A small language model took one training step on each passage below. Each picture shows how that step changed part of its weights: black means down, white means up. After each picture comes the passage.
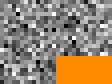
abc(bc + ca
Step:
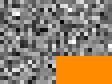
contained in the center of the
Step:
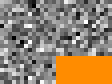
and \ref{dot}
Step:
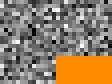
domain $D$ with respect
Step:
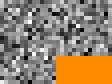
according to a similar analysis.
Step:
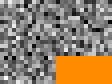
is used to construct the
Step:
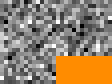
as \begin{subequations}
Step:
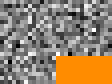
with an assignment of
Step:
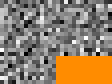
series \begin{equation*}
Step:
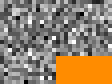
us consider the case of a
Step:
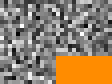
separate its $d$
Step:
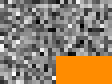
continuous. Since the family of
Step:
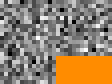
dynamical systems and applications}, pages
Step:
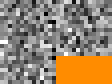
\end{align*} and
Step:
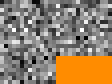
.\] Then, noting that
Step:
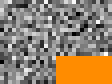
$\de$ only. Since
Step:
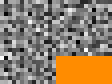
transformation groups. An analytical
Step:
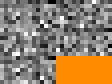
Since $\tilde{\Omega}
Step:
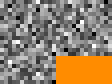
approaching their harmonicity also
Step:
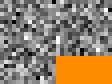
& \text{if
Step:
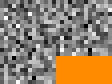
have to do is to prove
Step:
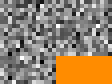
the claim.} The cycle
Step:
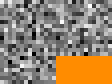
is deduced in the context
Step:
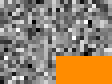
to it, or to similar
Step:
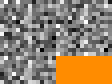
\\ Barry University \\
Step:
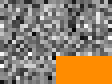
H^k \circ
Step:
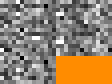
\le i < j
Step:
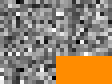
\left\{X \in
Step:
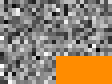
cardinal of $E$,
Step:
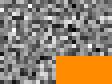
other hand, the CP
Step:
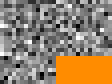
We show they are in correspondence
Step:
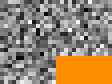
and with finite covolume,
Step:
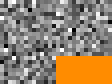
\S$ is almost additive
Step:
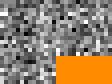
\lesssim \sum_{
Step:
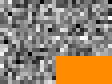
the input $u$.
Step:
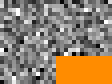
infinitely log-monotonic sequences,
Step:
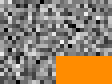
the phase transition in the
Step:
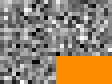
a lexicographic
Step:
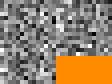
\noindent We first consider a
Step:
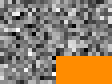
about the point $x$.
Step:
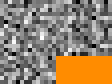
boundary value problems, spectral
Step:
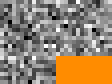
eggs is dealt
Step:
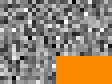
on $\Sigma$ that is
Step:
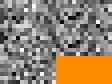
only solubility of the
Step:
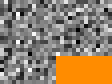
in [3]. Here a
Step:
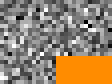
main theorem} Consider an
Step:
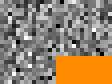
the projective model structure on
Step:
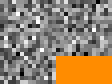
the number of incoming
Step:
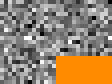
then either $u >
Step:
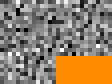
is the lens space
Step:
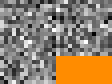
If $v$ is a
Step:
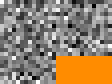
concerns the regularity and the
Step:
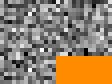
Markovian assumption the sequence
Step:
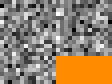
\geq 1$ if
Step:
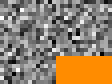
full $m$-measure set
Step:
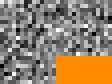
is a representation of the group
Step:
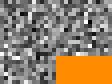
to get a free ergodic action
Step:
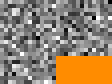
satisfying $a_1 +
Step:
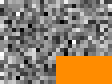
elements is idempotent [3].
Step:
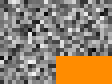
J.King and
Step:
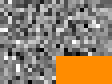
the jumps) for
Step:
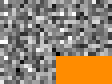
\per \metre
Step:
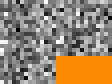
\rightarrow \infty}
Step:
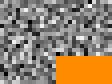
monoidal bicategory
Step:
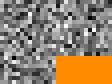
appendix we describe the method
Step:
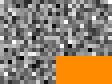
any of its basic lattices
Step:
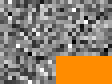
the density Lagrangian, and the
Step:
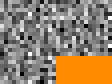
which are described by $$
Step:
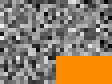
The fiber bundle ${\mathcal
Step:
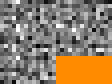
We will only prove the
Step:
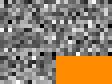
calculation now shows that also
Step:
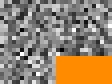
establish numerous interrelated
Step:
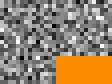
diffusion, Josephson
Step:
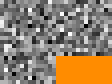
in this paper belong to the
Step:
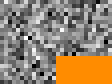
the basic bosonic
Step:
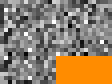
an example throughout this paper.
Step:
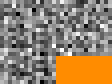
for this work is due to
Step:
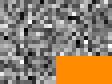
where we can integrate over
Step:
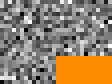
methods for time-varying
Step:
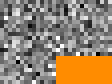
point of focus, thus we
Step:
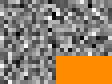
set $X$ let
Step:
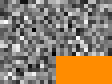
an effective Chow motive
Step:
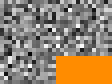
group $S_3$
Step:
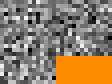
most $d$ lattice points
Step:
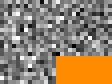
of these embeddings may be
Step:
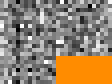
\Delta_R \arg
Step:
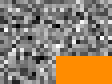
mostly equal, but the
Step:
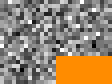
and $r_{\bar
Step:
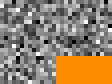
polling models and the model
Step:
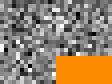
case where we have a
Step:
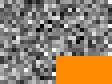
follows for $r$.
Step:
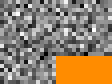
of the solution through the auxiliary
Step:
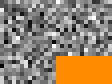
cars gets large.
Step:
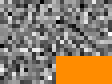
the procedure using different cut values
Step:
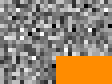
all $\bfl$ that
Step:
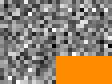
assume that $\CR$ is
